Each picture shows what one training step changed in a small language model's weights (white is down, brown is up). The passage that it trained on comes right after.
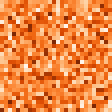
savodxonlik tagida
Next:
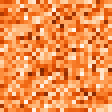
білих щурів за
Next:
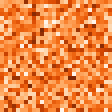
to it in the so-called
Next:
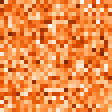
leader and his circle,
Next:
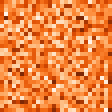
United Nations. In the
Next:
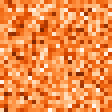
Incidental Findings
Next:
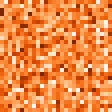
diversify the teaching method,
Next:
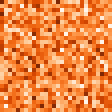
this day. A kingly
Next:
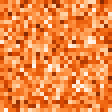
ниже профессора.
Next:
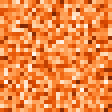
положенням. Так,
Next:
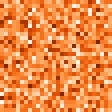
against their corresponding
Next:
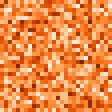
istiqbollari bilan
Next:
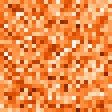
contemporâneo deu
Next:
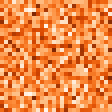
numerically highly accurate,
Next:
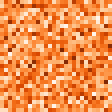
and (Multi Locality,
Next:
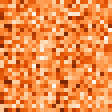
(E) * (C) Interaction
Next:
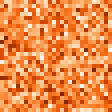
таким симптомам
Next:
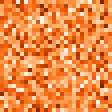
inson tanasining ayrim
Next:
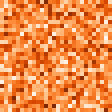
wave height (H_s)
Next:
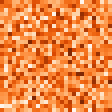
Coated Intramedullary
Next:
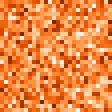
Бухарского филиала
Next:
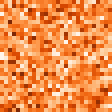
Coppens (VIB),
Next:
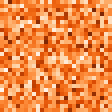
Below 0.5 ml, the
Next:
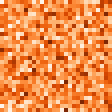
proximidade temporal.
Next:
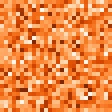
technique for the evaluation of
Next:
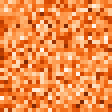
légaux. Sa
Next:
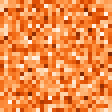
think the country will improve a
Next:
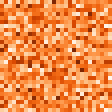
lo que respecta al sello de
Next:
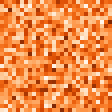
Саунина С.А.
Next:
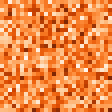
pareja. No hay
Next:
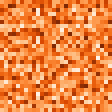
The researcher then listed
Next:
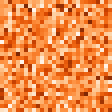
de gobernar. De esta
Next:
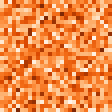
variable para tener en cuenta es
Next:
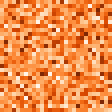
O impacto do COVID-19
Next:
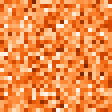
y especializados. Esta
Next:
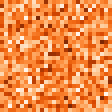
which were once unknown in their
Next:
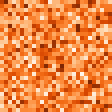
для горожан. Исследование
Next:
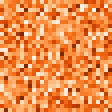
quantidade de água e
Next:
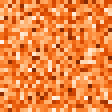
status of the endangered
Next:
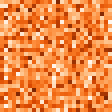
and blood samples were collected
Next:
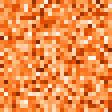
users [1]. It falls in
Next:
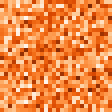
chuqur hayotiy
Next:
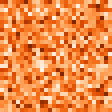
and methods* to enhance
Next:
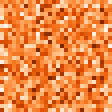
of the Nelfinavir was
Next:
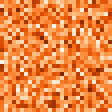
30 minutes of reading can
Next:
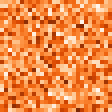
was summarized in Table
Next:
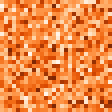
Step 2: Sorting of
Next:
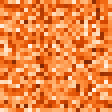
derinlemesine bir
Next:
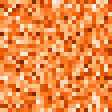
apoyarse en la verdad a
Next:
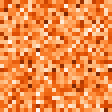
psychologists (Liss et
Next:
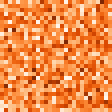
desejo de sobreviver
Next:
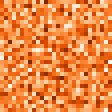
é definida pela capacidade
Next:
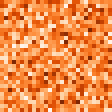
Kalit so'zlar:
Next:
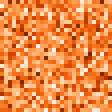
junk food, sitting for
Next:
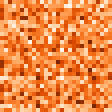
has been passed down from
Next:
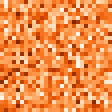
новые вызовы ставят
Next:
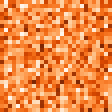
Those studies analyzed text
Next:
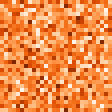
*Science*, Vol.
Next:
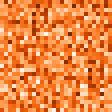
After the presentation of the
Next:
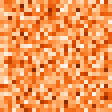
вақтнинг ўзидаёқ
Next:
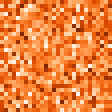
turli intonatsiyalar
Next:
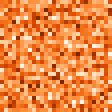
a ~ 1 cm proton
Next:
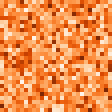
рекомендации врача;
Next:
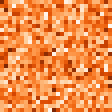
chiqarish hajmi
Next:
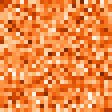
to immigration restrictions
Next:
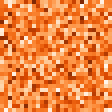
in the emergence of early
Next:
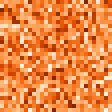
point in space. An example of
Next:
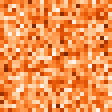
дорощування в
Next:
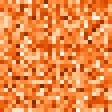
fitness for purpose
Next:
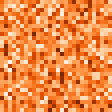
поколения в процессе
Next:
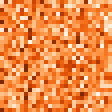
como cenário para ser
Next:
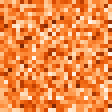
organisational superiors,
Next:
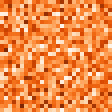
de Aras, Caburrao,
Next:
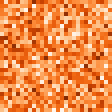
in the form of *Kalka* and
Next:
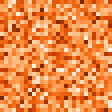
сталей повышенной прочности,
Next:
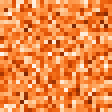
familji biex
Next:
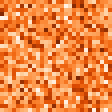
indicating virtually no association
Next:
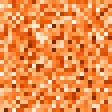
проведению соревнований по
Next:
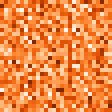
as originally produced digital
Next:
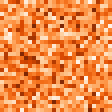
инструмента с почвой
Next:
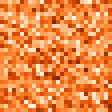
la santé mentale et
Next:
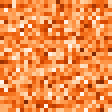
plemienia Bacaniini
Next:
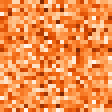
mas, também,
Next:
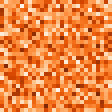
used to reveal many things
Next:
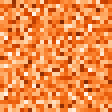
ва якуний баҳолаш
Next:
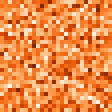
negative values suggest an
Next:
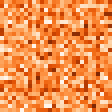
И ПРАКТИКА
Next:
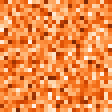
de imágenes de al menos
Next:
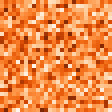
șir de strategii
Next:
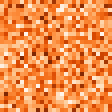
в половине случаев
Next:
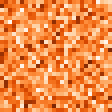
філіалів займалися
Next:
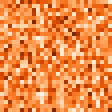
estos la verdadera
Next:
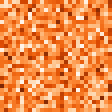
які перевищують
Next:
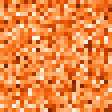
journal specifications (name
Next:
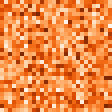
of rag-pickers
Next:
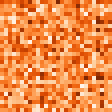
methods into the educational process; -
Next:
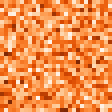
выполнялись на каждой
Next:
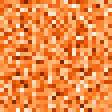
что развитие третейского
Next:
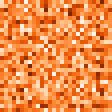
142 in terms of height and
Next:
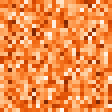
the new model. Extensive
